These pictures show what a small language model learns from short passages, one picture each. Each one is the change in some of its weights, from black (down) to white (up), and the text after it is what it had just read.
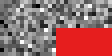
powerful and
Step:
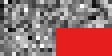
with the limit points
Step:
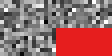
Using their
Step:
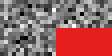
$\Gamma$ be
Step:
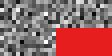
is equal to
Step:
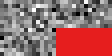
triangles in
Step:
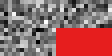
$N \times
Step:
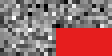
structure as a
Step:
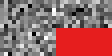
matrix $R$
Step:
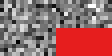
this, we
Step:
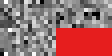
that denotes
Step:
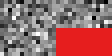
as above, we
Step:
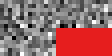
to build a
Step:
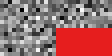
very high level
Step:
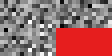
colored input
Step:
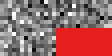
subgroup of
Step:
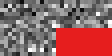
for instance,
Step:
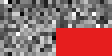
on the technical
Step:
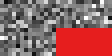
Prize for
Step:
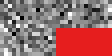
example of a class
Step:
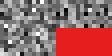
to say,
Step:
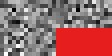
AIC <
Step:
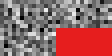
to explore
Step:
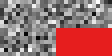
As usual,
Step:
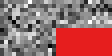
a one-edge
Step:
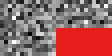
aspects of
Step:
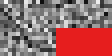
that affect
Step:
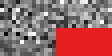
is clear that
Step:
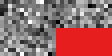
power demand
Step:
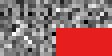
to provide for
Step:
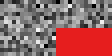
The matchings
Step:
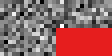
process, then the
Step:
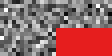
it is not
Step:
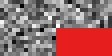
locally compact
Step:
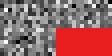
if $s$
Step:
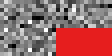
the continuous finite element
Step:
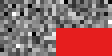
of HR on
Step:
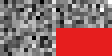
regime observed
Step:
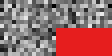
this subsection we
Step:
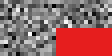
the same gene
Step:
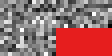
one-dimensional complex
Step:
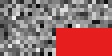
as *To
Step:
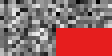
fact, for all
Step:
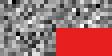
responses are
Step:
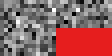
manifolds with
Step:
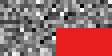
The Markov
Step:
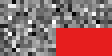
a secure
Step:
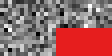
for 7.
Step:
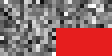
that is,
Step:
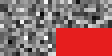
isomorphic to
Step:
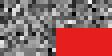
we consider the case
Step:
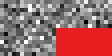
EU public
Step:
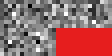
of polynomial systems,
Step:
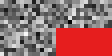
a helper
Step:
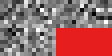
scheme in
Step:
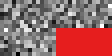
event that
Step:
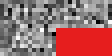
to improve the
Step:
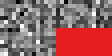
profile with
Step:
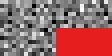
(and not the
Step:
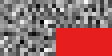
Chapter 1
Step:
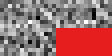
improvements to
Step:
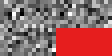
space of the functions
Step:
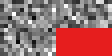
direct integral
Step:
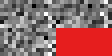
treated as
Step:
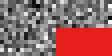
corresponding orbit
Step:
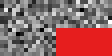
we may apply
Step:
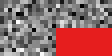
weeks were
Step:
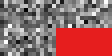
4$ and
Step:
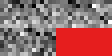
science and
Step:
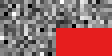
of a process that
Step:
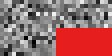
vertical moves
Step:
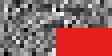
$d$ at
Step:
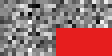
80 per cent
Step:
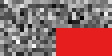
their own
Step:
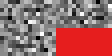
some modification
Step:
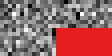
of the effects
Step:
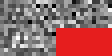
For the general case
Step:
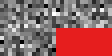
differential sense
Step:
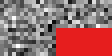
were built into
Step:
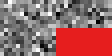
for polarized
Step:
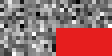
for each positive number
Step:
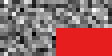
its related
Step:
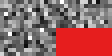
that women
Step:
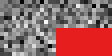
distribution and
